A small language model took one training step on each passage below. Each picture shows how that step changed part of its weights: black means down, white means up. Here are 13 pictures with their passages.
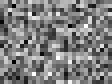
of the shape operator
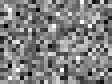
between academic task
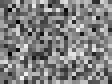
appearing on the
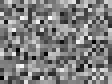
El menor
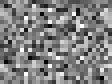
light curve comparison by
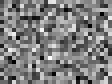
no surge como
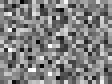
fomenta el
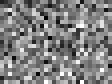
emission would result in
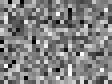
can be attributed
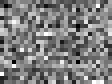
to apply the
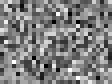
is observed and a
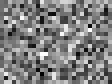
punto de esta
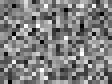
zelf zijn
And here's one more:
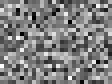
students live in
